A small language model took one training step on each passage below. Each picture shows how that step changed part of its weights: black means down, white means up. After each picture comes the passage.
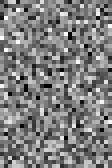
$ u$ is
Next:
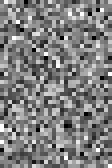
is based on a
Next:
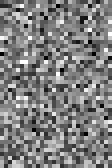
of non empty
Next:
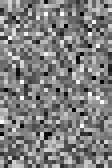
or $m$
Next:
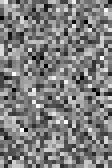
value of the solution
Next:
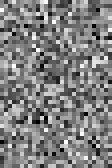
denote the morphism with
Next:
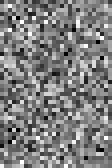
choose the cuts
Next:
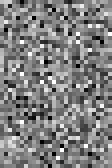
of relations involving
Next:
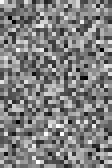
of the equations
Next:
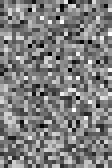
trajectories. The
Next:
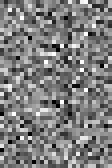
in Alain
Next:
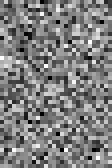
which is as
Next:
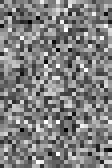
the traction vector
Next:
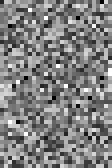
another proper submodule
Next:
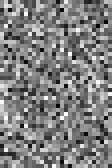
linear terms are
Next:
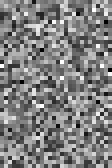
the equivalent inequality
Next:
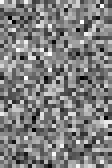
node of the
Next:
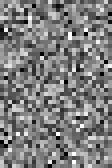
$n \le
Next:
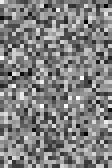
of the root lattice
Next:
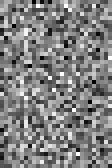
distribution, and if
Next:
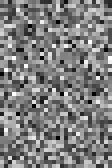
This is because the
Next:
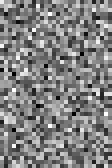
establish the remaining
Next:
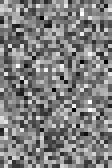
and $\phi$:
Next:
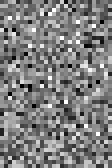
In Section 2,
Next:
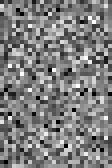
modify (in
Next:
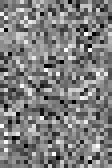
Fp$, where
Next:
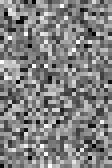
%For two
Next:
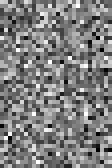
to the edge \(
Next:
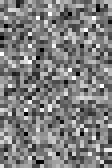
the target
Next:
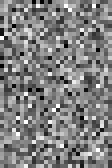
later), and
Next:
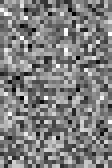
quantum vertex
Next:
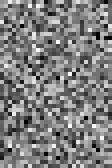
ask the function
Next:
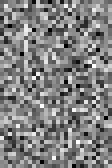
trivial, we have
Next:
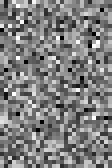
follows too.
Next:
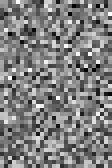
the proposition.
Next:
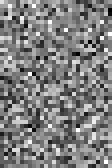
further explained
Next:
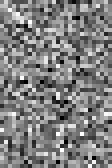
following module $$
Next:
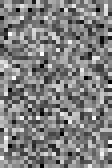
discussions and
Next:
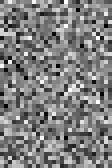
to simplify the
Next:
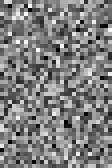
in a system is
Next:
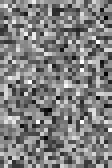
all newly proposed
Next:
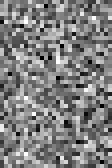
for a fixed basis
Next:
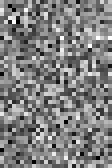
Note that in the
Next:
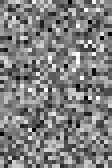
examine the
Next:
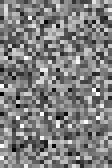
applied to the
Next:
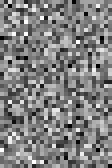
From now on,
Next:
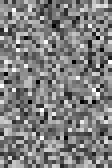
to denote realizations
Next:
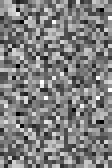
Notice two
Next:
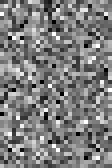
be shown to satisfy
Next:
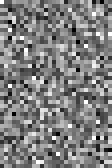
the regional
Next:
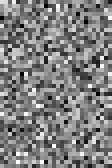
version of the model
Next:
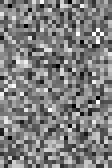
we call {\em
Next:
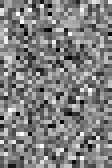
\infty)$ onto
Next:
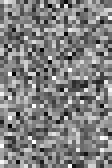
representative of these
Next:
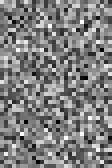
of the next
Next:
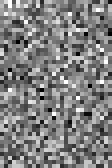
a fractional
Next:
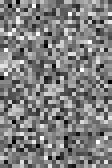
et tout
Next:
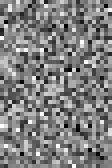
by $G$
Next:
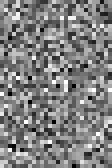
at rest at
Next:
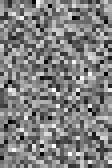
vanishing lemma can
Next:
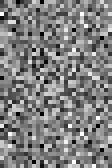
for any number
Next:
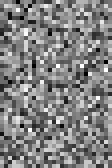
sample vectors, each
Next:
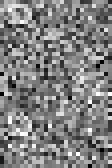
structure that can be
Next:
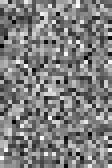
points to the
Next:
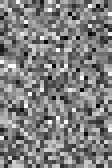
version. }
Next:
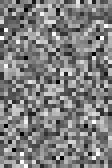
To this end,
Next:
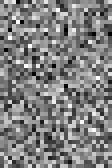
compact reconstruction
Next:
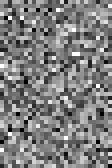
on each conjugacy
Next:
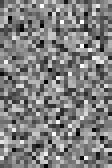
not being continuously
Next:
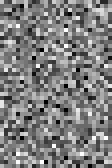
proof of this,
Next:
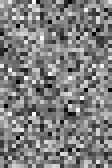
State University \\
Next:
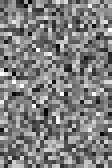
is a set and
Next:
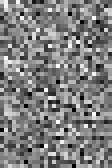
times. Therefore
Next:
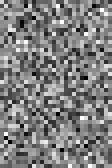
of geodesic
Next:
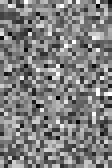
Hence, the probability
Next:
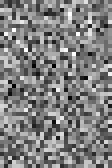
deviation of
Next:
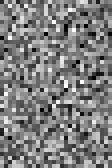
we restrict
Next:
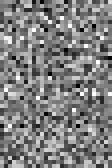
(ii) if
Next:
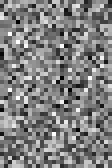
block, apart
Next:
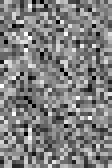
\eeq for some
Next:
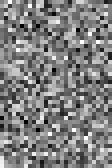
choice of function
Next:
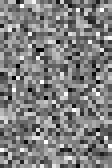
the Lattice
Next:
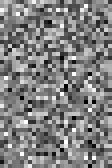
isomorphism classes of
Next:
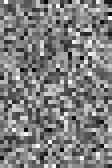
there is no
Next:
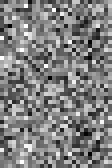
which we model as
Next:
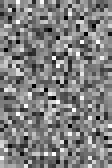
generators. Some
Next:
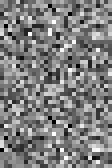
Then, matrix
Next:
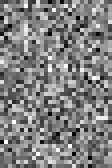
condition, we denote
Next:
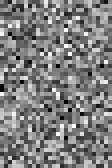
$$ From this,
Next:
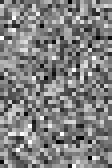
assume that $\|
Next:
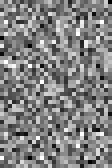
us consider the
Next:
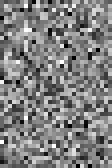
paper, we
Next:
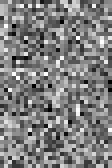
Statistics and
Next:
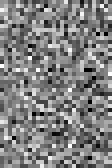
irreducible and isomorphic to
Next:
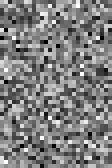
sense to the
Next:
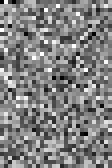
of Physics
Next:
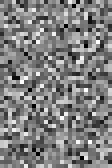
valores no
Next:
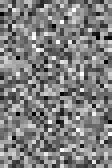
characterize the odd
